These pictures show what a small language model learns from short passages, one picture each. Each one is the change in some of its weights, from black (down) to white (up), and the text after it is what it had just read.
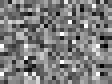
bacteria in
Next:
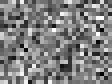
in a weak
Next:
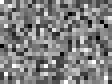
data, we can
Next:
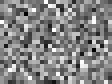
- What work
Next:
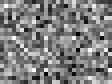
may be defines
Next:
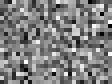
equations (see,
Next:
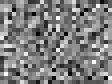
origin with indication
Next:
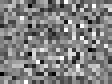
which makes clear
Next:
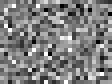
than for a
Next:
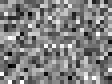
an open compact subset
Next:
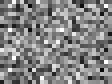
the MSE
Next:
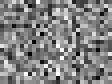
the most common but
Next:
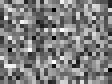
proposition then follows
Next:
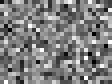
countable by Theorem
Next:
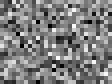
\] with
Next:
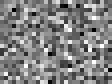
into exile in
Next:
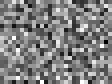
the number of significantly
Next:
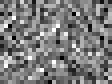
instance, traditional
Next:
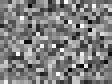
which has the
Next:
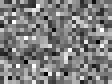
II of the
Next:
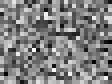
regarding research with
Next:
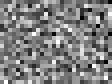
have so far
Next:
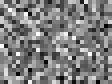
The major challenge
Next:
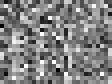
Internet of
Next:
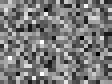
from the systematic
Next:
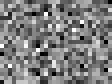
signals were
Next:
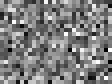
promised upper
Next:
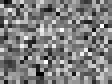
$s \in
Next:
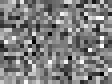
in the following
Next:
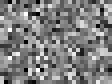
State University,
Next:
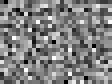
regular and dense,
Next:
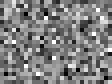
Finally we have
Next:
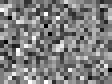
resources to
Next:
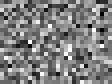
elements for the
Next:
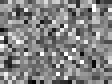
very ample line
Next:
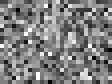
finite volume
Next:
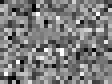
variable }%
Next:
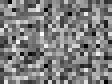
variation during the
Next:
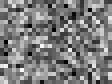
capabilities of
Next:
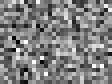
the same road
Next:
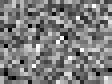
with crank
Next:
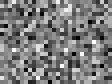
a monoid,
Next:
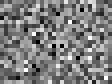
begins to
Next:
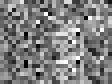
on the exactness
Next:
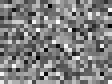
be the matrix of
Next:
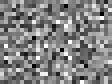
for the function
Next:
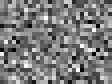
and generalize the
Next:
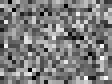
vanish even for
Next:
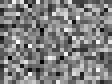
the framework is
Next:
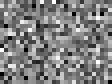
there exists $\delta
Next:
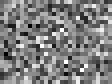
with the potential of
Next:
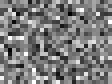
This test shows that
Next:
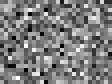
from v . The
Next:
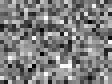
and a constant
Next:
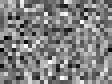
inactive students
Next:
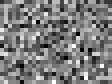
shading provided by
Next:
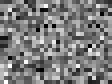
considering different
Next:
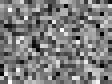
completely and also
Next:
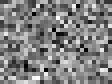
but shall not be
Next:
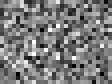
technologies is that
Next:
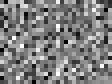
algorithm parameters that
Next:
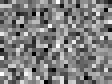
surfaces that are
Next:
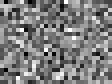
hypotheses to
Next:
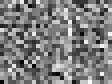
the back or the
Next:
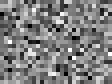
to estimate the
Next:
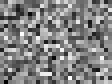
an optimization of a
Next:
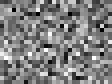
5 of the
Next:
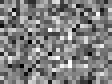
having at times a
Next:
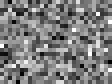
This section deals
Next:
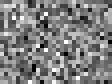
would have to rate
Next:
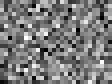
kin about
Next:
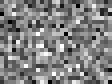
using the bounday
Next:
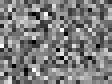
were chronic
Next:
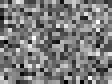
is defined to be
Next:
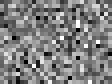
only \ if}
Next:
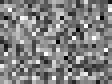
showed significant results
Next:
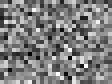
is the family of
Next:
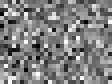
We will prove the
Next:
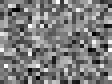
real world
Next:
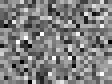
of $B$
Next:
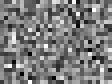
polynomials and their
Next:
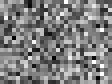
especially in
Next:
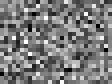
and radiological
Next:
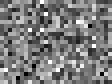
distances to the
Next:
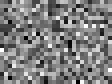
(which might be
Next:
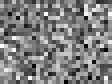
computation, that these
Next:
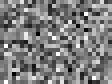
of fruits
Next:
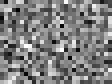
relative to the
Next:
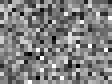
doing new
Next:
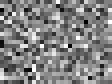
Thus the following question
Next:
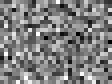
scheme than it was
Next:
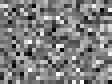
where the derivative has
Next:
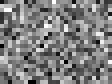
presented unified matrix
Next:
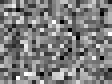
their ability to
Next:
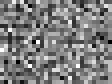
the fans
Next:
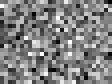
that are realized
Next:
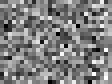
of compact metric spaces
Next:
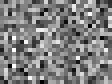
hope they
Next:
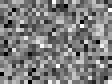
operator of $\widetilde
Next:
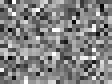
DE in higher
